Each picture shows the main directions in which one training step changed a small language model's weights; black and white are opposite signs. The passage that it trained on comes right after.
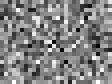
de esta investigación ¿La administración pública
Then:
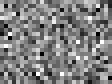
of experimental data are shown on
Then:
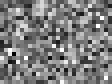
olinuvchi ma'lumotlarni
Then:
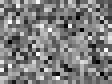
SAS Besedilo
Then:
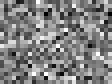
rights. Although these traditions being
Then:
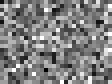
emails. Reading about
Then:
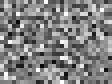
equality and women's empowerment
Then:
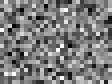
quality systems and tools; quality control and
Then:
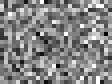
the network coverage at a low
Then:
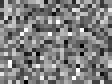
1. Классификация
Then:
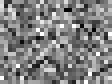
England”. This includes data for
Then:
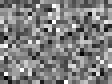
el fin de comprender
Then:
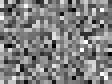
4. Метод:
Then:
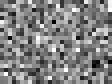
are efficient and it is also a potential
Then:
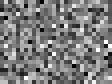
innovative platforms of the country is
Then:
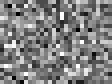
United Kingdom and United
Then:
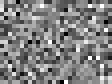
on poor interactions of children with
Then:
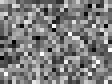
debt as a source of finance
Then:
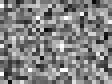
Insights:** The findings are more
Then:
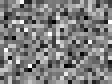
Ці заняття є
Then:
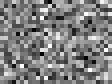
SD, each oil sample was analysed
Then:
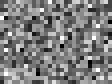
are managed with the use of
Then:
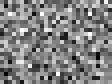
the authors have seen and approved the
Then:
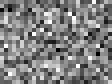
relatively low-capacity delivery
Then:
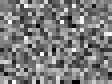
These efficiency characteristics are reproduced in Figure
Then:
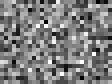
das dúvidas de forma
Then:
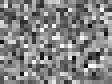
in the loop. time.
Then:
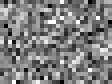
dog'lar ichra.”
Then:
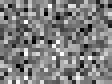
Parlement en de Raad
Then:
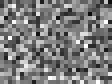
de Completude e de
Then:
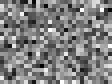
echter voorzichtig
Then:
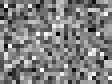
EBAs to increase climate
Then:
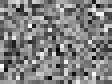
WBC has better accuracy than the
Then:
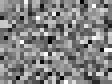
a limited number of unique façade
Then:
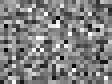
also quite complex, in the sense
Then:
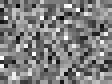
Yayıncılık. -
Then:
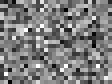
strong compatibility under standard
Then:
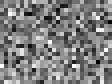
coin or die, one may
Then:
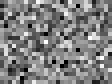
having hemosiderosis or
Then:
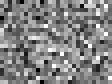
na vida pessoal é algo
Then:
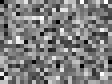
religion, two elements stand out
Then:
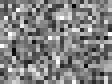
Western blot-based protocol
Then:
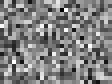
numerical values illustrated on the
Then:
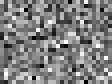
pacing The process of
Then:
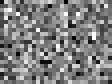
221 УПК Республики
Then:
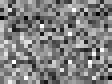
study was to evaluate the effects of
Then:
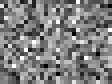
calorimetry is a technique
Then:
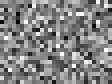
Los micronutrientes
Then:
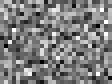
uso, la Logística
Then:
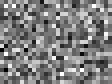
reported in the previous study [42].
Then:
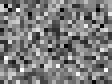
Ethyl acetate:
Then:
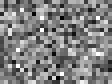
systems, including the rural population coverage
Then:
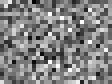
be or not to be, the basic
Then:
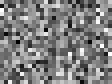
JSON JavaScript
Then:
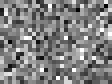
пособие. Москва
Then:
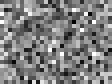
[Nourzaei et
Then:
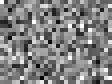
صرفه جویی به
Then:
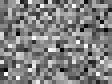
sistema comprende las estructuras
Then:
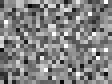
enter everyone who has been part of
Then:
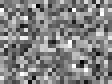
in samples. Circles of
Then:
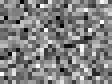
exceptional People person We
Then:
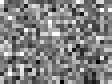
sua consistência, i.e.,
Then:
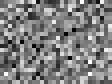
which the dependent variable could fall
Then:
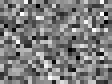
масалларга кўра,
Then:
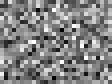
premature polymerization, each composition
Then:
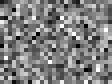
weight increase of 2 wistar
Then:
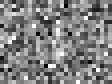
a questionnaire. Demographic information
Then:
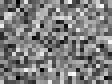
representation in OA practices. The final
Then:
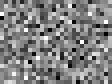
to end this crisis¹.
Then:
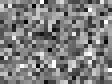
at the dataset level. This
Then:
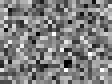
the kinematical viscosity
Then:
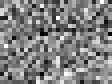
Sivas Bilim ve
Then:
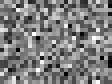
25% Slag2. Table
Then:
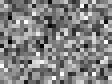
de terras, composta pelo
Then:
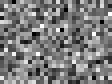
should be via the infrastructure. Therefore,
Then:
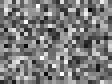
развитии творческого подхода
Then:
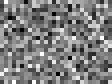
confirmée. Tableau 7 :
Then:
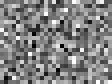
: « Si vous tenez à
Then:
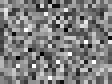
қай синфдан
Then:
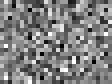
be utilized to increase the country's
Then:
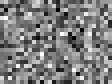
soniyada 10 metr
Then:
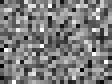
lors, des concertations entre
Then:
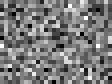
a virtual reality space, including
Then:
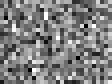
Pakistan should play their role
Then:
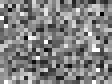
limited cases of diagnostic image
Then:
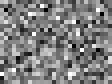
whose Maltese wife
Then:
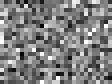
ism aka-uka
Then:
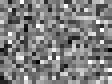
олган. Отасига
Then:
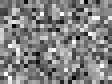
del mismo gobernando. El
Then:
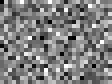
др. Старший
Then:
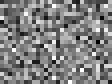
призму польських
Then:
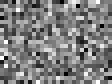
fans to blow out cold
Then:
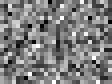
têm sido justamente a de
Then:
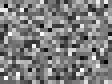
case of a patient with lower
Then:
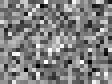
services (e.g., community,
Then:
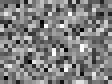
jaholatga berilishi
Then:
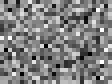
difference based on the diversity of their
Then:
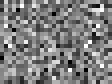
firm's resources. For these
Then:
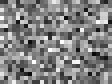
bien que la proximité
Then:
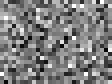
minutiga 2,5 kg
